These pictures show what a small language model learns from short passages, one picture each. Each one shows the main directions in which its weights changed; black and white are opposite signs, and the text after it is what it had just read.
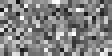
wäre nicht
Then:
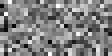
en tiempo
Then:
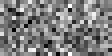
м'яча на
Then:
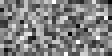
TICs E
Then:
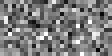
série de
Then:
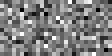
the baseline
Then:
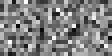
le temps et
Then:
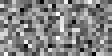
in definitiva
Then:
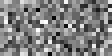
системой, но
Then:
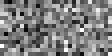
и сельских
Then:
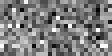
в основной
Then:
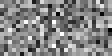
les interprètes
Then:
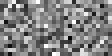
При этом
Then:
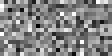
20 ayollar,
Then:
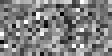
o dispositivo
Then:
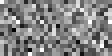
factor ini
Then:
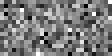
un nouveau
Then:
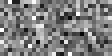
Ya. I.
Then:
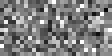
se encontra
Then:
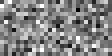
la manufactura
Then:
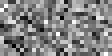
ser importante que os
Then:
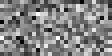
és nem
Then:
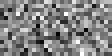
diğerleri de
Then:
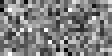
va oilalar
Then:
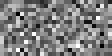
**Guia de
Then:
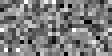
ter grande
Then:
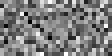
da Informação e
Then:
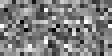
Земли и
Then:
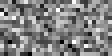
país com
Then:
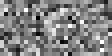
personal en
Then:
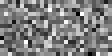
sobre transformação
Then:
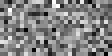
bir işitsel
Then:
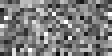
про іншу
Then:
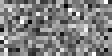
foi a PC
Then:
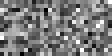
é tratada como
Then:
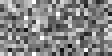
таких як
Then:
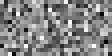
але і
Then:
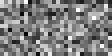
the hands of
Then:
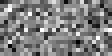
in Höhe von
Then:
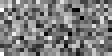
eng yetuk
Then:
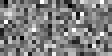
de grupo
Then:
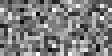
the back
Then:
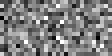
cinco temas
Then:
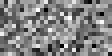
in speech and
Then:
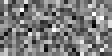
dünkt es
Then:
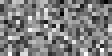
Giga Press,
